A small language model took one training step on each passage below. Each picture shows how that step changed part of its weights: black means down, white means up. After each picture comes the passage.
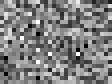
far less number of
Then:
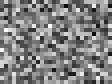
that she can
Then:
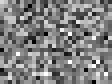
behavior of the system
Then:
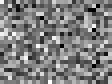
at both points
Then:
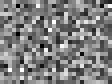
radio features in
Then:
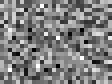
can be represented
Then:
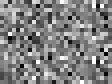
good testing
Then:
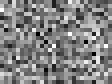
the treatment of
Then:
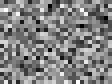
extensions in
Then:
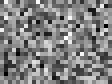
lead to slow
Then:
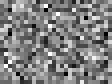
package. We
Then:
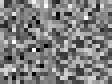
optimization framework that
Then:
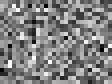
obtained for the
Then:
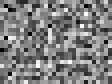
radius and demonstrated
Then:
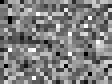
ground state appears in
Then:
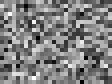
distances will be
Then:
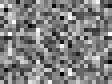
but it is
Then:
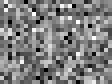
corresponding Monte
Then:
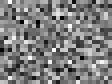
quadratic dependence
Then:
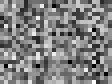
in the first
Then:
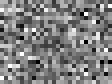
the three-way
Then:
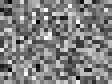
may be written as
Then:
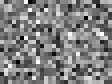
propagator growing
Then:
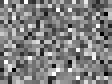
$x$ such
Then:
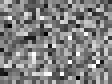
sets of the
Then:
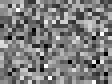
for the long
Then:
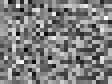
by a multiple linear
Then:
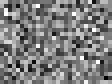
in enabling
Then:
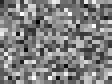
is a short step
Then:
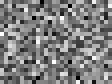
there can be some
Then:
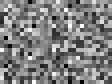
c c c c
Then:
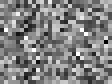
pairs, allowing
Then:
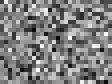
i \leq
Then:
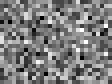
excited state
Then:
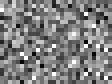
the same overall
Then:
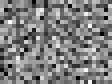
of populations
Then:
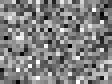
papers which had
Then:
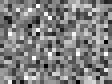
much larger mass region
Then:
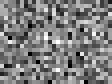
wide range of
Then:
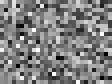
to high energy
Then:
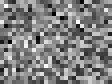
could be explained
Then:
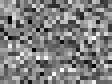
an extensive literature
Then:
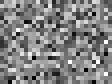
increases the mass is
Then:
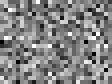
spectrum of the source
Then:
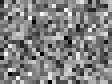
The close form of
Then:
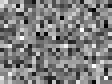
is symmetric for both
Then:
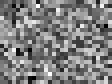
low to make it
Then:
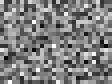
supersymmetry is
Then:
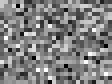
is a modified
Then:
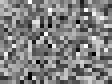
symmetric}, spatially
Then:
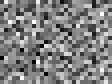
source term approach is
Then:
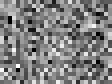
an exponential growth of
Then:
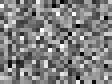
it can be shown
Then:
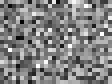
first seeds
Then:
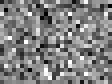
infinite series of
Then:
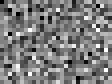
volume~18 of
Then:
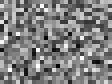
can be applied to
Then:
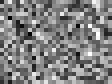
suitable for
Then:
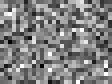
conductivity and
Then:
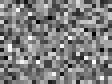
remaining an
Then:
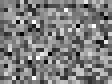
component on a given
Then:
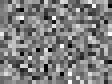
which indeed long
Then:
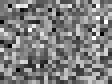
of Physics of
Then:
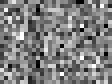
To produce the
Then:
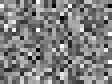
it is thus most
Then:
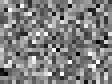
density of the
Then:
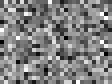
error dynamics of
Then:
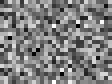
addressed to
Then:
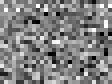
the other hand,
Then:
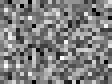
transport problem:
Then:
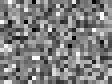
background satisfying mass
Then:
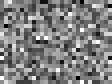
can build up
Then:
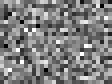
whole data set
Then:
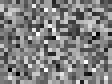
these new samples and
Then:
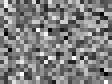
order error due to
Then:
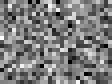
the conference and
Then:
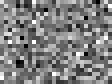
dimensionless time
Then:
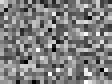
ease of
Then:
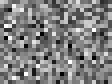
We have not
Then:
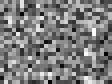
limit is $\Gamma
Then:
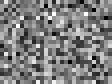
in the Kerr
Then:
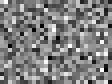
AT image
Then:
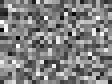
attractive local
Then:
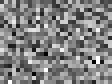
focus on the interval
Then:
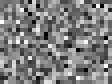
tuning speed will
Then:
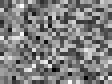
Program of
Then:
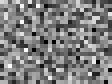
intercalated with
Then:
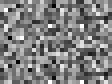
As long as we
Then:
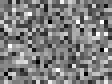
relevant literature. The
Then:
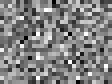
our results suggest
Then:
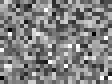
are plotted as
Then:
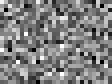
delay is expected
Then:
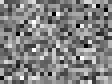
configurations along
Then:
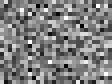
a Hall
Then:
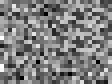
the MS.
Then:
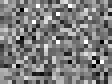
of the processing
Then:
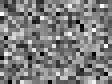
The glue
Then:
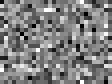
produced efficiently in
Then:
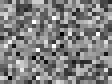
temperature dependent potential
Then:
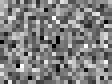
%is small in
